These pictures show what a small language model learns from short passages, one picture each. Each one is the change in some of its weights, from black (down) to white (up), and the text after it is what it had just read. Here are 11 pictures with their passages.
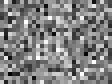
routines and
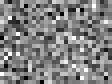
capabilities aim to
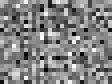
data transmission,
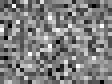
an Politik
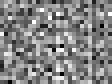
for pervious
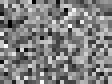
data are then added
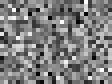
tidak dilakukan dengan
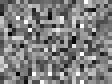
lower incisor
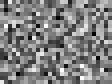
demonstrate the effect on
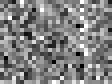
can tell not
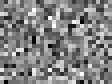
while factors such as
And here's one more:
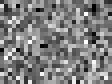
pela pesquisa foi
